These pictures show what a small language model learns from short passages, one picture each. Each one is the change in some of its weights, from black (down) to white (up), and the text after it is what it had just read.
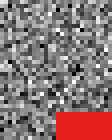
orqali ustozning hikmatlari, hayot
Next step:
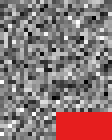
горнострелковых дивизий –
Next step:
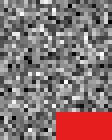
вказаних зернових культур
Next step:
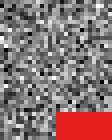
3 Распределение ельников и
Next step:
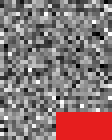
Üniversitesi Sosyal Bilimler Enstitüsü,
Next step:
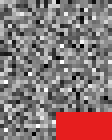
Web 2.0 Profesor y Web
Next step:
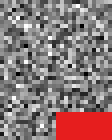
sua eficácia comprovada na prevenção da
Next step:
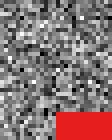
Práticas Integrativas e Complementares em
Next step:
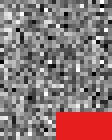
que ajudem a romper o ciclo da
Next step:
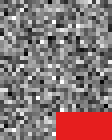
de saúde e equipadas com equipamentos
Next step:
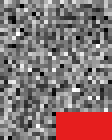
los estudiantes. Las tareas diseñadas que
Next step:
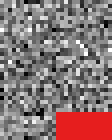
ilmiy-amaliy konferensiya
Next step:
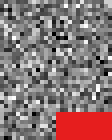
propio Olavide quien suministrase
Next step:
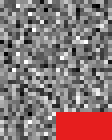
Alimov Nasimjon Hoshimovich
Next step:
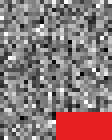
la cantidad de víctimas y de
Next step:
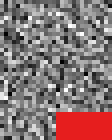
sünbül altlığının uzunluğunun
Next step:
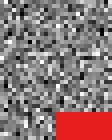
orienta este estudo pode ser sintetizado na
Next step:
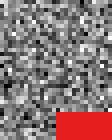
hikoyalari tadqiq etiladi. Uning
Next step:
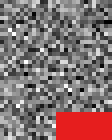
hat zuletzt das von SNF und
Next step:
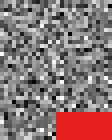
Найвища вологість повітря на
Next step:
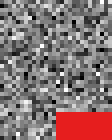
erkak quyonlariga nisbatan ham
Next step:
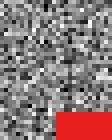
The state of dental status of patients
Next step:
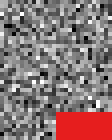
alumnado se beneficia más de métodos de
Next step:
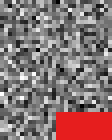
til va nutq o‘zaro chambarchas
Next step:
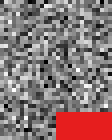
wird ausserdem von Unterschieden im Bereich des
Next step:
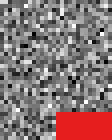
zararli aralashmalar tarkibini kamaytirish
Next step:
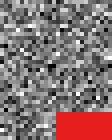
de mis propios usos y no busco la
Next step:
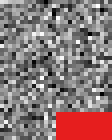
e Conclusão BRAVO,
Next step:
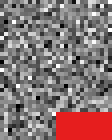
Orange Technologies//, 2(10),
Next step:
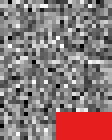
oqimini ko'paytirish va investitsiya
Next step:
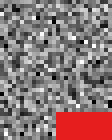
va boshqalar) ishlarida bayon etildi
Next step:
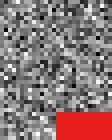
Managementoperationen, wie beispielsweise ein
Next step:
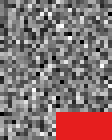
(im Englischen *strong monotone
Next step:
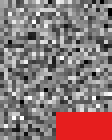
potencial práctico de transformación. Conclusión En
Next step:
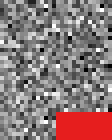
y comercio exterior. Para analizar los
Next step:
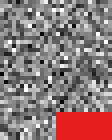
пьес. Через театрализованные
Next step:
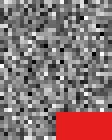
aimed to evaluating the quality
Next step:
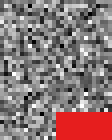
faollikni oshirish va ijtimoiy barqarorlikka erishish
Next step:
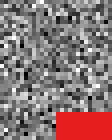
dolzarbligini asoslab beradi. Foydalanilgan
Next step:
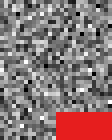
xoʻjaligi, qishloq xoʻjaligi,
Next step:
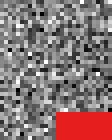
V sbornike: Civilizacija
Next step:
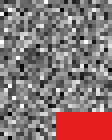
Новиковой. — Донецк:
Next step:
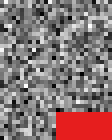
la generación de empleo en múltiples
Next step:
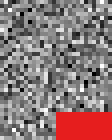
Масштабная линейка для
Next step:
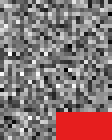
“Üye olmamda olduğu gibi arkadaş
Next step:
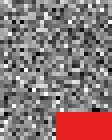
Остальные, интегрируемые с
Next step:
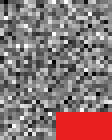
muito além de um fragmento do tempo
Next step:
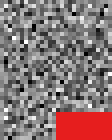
ahamiyati haqida so'z boradi.* Kalit
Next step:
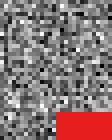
NEPAD suppose implicitement que
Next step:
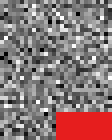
яка повертається за сонцем,
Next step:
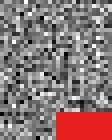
Согласно данным сайта US
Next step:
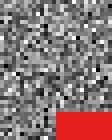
modèle de soi et un modèle
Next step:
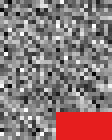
потенциалом для повышения эффективности
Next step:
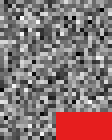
speed, endurance,
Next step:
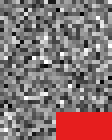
елементами проєктного навчання;
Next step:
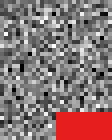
иностранному языку. Ключевые слова:
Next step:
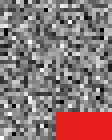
3. Rahmonov, U.K.
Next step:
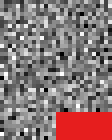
to radically improve the procedure for
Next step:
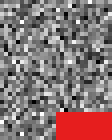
ta’kidladi. Shunday ekan,
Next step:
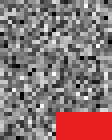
кн.: Альманах Научного
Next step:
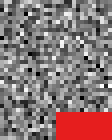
акс этиб қолмай, унинг
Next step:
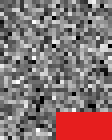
D'HOLLANDE EPTB
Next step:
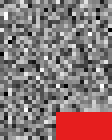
de cas de mariages ont été recensés entre
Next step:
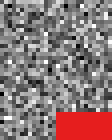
and Afterlife of a Ukrainian
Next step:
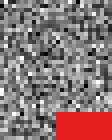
відновлення України / А.П.
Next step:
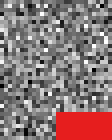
100 foiz to'lov sharti bilan
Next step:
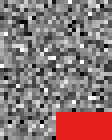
auch eine Exportfunktion von Daten in alle
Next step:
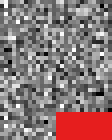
Frederike Hainke als wissenschaftliche
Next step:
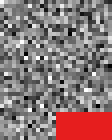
yopganda biror bir amallarni
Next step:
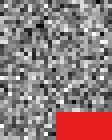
pok, toza) va Akrom (eng
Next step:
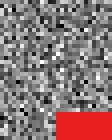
А. Хачатуряна,
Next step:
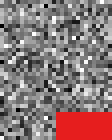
(BLP) mit umfassenden
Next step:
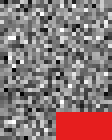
provisoires ou conservatoires émises par
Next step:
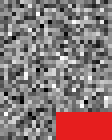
développer des outils capables de
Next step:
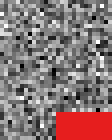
Fyn, nemlig Vester
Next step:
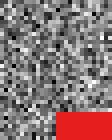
importance of establishing valid and comprehensive
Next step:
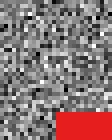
ohne Wertung als vorhanden
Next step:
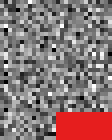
дедушка. Кроме того,
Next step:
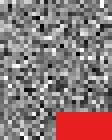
qoqib turgan quvonchli
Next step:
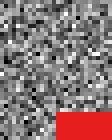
пределы своих полномочий, что
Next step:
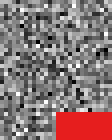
pensam e percebem sobre a política, bem
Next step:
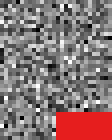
do concreto tracionado que deve ser considerada,
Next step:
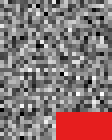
Tools (8%), Gprof
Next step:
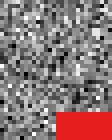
kapitaliga yo'naltirilayotgan investitsiyalarning
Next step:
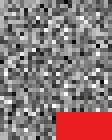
décimo hacen uso de una amplia
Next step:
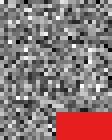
определённых значениях температуры и
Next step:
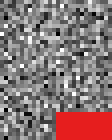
nos séculos XIX e XX, bem como no
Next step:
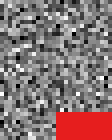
El odio religioso se concentra principalmente en los
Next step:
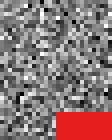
tarbiyalanuvchi o’rtasidagi o’zaro
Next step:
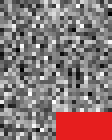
Ähnliches in Pompeji,
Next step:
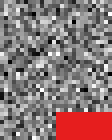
bilan, yong'inni qizil tosh
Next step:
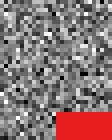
tutarak onu yansıtır. Yapılan
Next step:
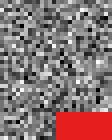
турист гуруҳларини жойлаштириш ва
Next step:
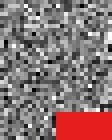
etiquettes so that the benefit of the
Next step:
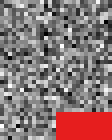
outputsturing (H7)
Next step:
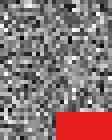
of Medium Fiber Cotton
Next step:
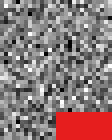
trias davrlarida yashab toshko'mir
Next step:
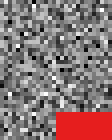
provocan el movimiento de la manguera
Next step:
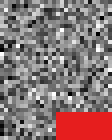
havo, yoqilg'i yonish
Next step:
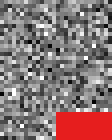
ғурур ҳиссини тарбиялаш
